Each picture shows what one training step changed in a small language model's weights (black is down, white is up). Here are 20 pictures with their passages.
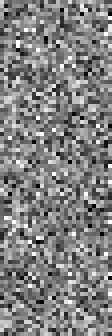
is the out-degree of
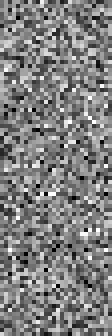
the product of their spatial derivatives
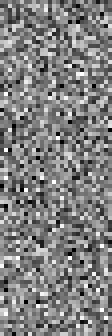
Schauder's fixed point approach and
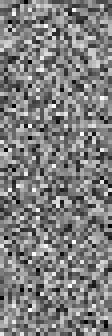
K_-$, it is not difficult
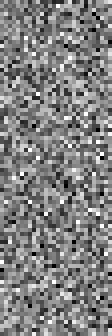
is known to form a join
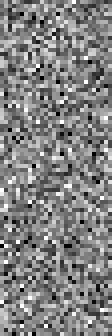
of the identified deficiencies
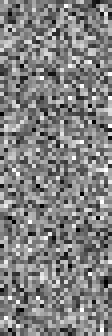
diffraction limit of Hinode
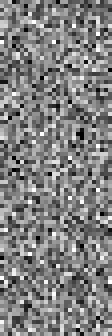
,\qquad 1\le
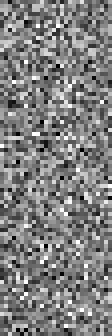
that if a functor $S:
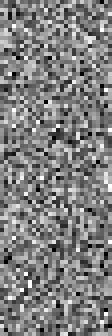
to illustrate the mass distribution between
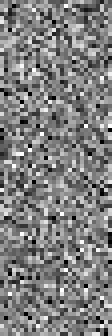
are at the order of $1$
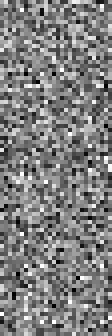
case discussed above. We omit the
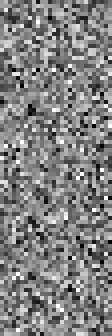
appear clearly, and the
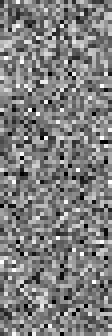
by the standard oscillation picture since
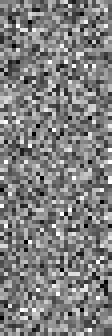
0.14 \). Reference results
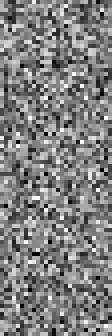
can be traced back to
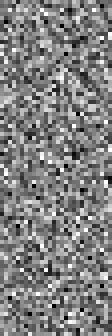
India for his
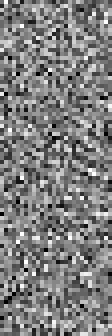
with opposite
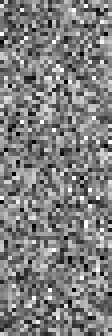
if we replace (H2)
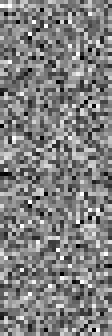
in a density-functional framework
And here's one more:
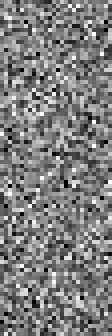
of the strategy would comprise
